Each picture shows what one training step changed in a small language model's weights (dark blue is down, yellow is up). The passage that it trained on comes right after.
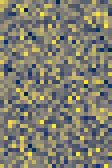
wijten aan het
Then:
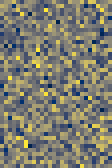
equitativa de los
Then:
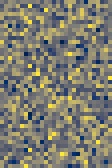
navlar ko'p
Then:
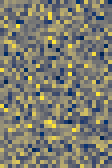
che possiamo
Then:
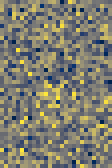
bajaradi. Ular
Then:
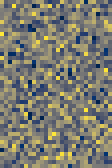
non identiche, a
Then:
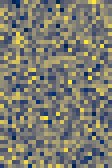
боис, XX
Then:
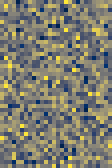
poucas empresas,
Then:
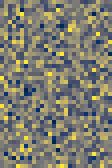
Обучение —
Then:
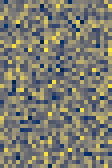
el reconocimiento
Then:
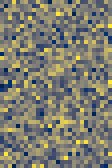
qarorlarini qabul qilish
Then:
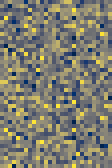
bilan o'zaro
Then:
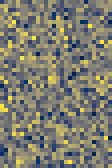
hisobga olish talab
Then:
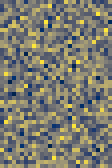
Following these
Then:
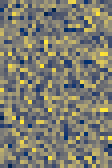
words: dark
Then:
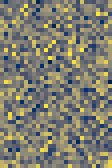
“Arcos do
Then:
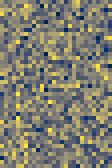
звертаються до
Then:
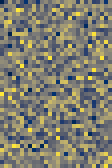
*La lucha por
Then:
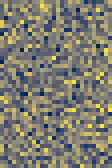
present in the remaining
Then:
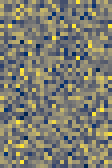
Questi funghi
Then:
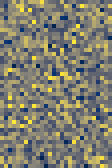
marketing onlayn
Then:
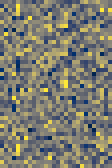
4). Важливо
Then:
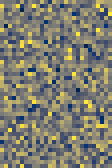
gegna við
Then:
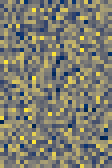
opção entre o design
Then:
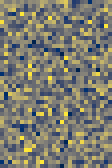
обоснование и
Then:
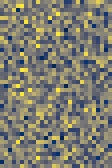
valiosos sobre el
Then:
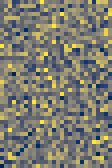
كل منهم
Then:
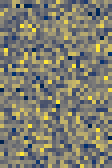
Barthès, et
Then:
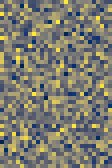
indelévels e
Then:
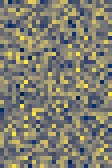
pela doença,
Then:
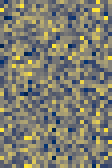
en enfermería el
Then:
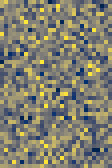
Konzentration von
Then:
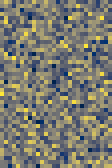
que hacen padres
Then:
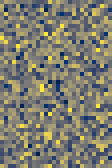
subject that has
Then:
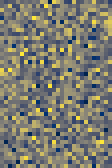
un alto grado de
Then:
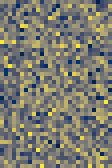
con relación al avance de
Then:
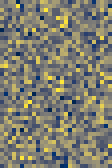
2007) y comunidades
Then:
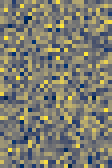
PS namunalari va
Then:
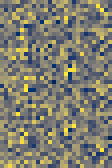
e doutorado) em
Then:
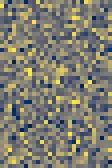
jang san'ati,
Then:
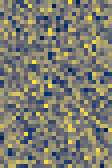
The research was
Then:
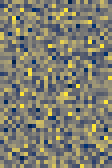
it can be seen that
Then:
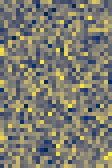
shart hisoblanadi.
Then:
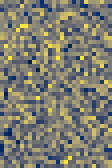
produits dans le
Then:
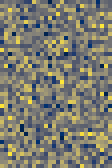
kengashi rais
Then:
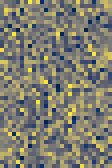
Inicialmente o presente
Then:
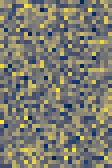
desarrollada en
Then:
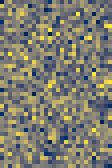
on. Nüüd on
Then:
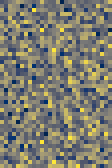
fanlari doktori,
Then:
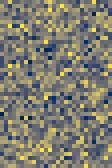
G., Keeley,
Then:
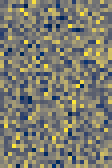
preservadas e a organização
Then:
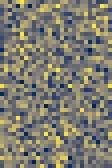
variação incomum na
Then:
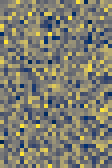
pada anak usia
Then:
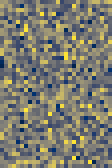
organlaridir. Xalq
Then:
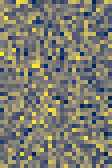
Shunga muvofiq
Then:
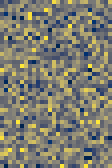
risco III e
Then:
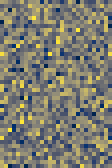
qotib qolgan
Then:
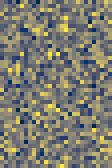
йилда Н.
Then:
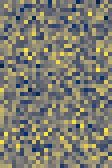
el Brocense o
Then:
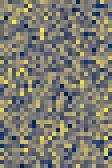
olgan o'quvchi uchun
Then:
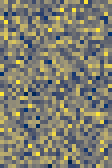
estão habilitados para
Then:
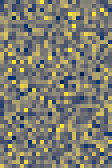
ularning natijalariga
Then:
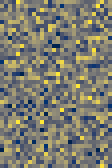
the regeneration gas
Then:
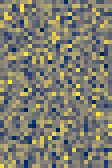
o'quvchi ongiga
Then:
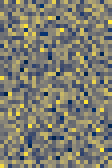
um roteiro previamente
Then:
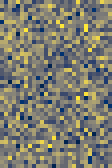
D., & Greene,
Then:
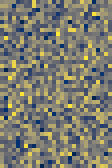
no estuvieran
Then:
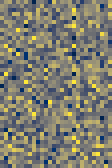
shakllarni o'zaro
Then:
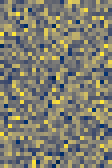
muhokama etish;
